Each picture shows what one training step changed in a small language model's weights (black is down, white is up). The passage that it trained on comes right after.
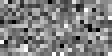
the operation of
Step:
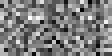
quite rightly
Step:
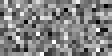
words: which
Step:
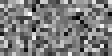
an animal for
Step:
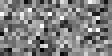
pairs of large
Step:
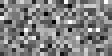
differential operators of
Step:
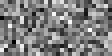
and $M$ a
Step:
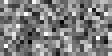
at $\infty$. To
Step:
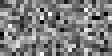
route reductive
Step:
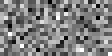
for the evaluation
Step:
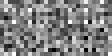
Writing -
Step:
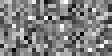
is Eq.\
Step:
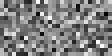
Instructions at
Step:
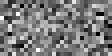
facilities for
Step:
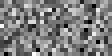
result is to get
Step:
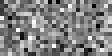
the linearizations at
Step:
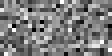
coefficients of
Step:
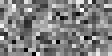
more than 45%
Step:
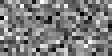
when elution with
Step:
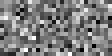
Method and
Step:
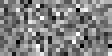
we establish the
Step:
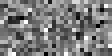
the spherical
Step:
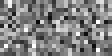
i\in I
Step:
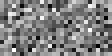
are discussed.
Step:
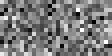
land cover
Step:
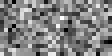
and maintenance
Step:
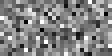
the decision
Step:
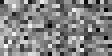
were connected by
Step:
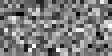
agents' fear
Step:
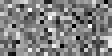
real split forms
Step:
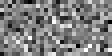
1. Which
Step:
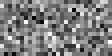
a triangular
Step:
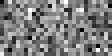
function $g\in
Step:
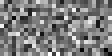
fidelity using
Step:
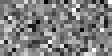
tensor product
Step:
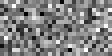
presentation. In
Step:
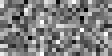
16 parameters,
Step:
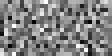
Relative to
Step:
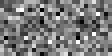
The iteration methods
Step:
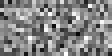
lying in the
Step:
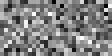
unknown function
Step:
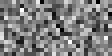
study programs such
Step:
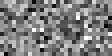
support of the sequence
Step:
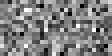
to support robust
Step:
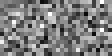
very small and
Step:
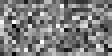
Pal operator.
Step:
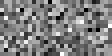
separation of
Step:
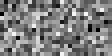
absence of any
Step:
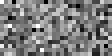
the ratio of
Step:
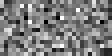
sums being
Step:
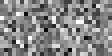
combination with
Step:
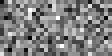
function $w\
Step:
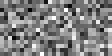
spread from the
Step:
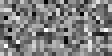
there exists a proper
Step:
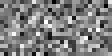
as an alternative
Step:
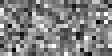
the $(\nabla \times
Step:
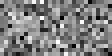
northeast of
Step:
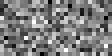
There exists a linear
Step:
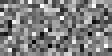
they are not a
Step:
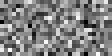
It would be noted
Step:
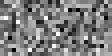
field setting. \\
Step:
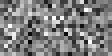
X$ with $\sigma
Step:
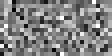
the central differencing
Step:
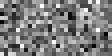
a position of an
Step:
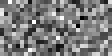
contrary that
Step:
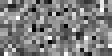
the vertex of
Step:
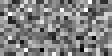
record of
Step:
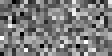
transitions using
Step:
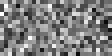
refers to the
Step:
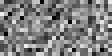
\nt Note that
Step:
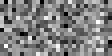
and a complementary
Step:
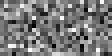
1$, we must have
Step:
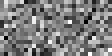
smooth. The cones
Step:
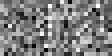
categorical and
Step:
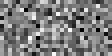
this choice, in
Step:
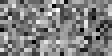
every critical point
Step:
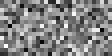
such a representation.
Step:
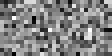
New session
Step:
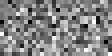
Maxwell model
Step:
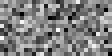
that $$U =
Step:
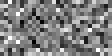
that; the highest
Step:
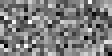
examination results
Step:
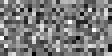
linear model. 4.
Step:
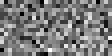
conjecture implies a
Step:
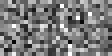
changed based on
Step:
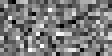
we will optimize them
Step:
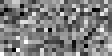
\delta} -
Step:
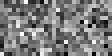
their experiences of
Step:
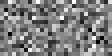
efficient both for
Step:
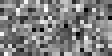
the framework of the
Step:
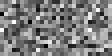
time. The test
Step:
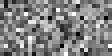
inside the
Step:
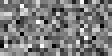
model outperforms
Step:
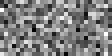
that $M$ is
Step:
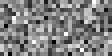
developed for a
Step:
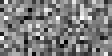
real data by the process
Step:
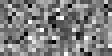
the right), as a
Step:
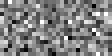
intervals from
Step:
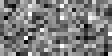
For every $\varepsilon
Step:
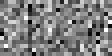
well behaved and
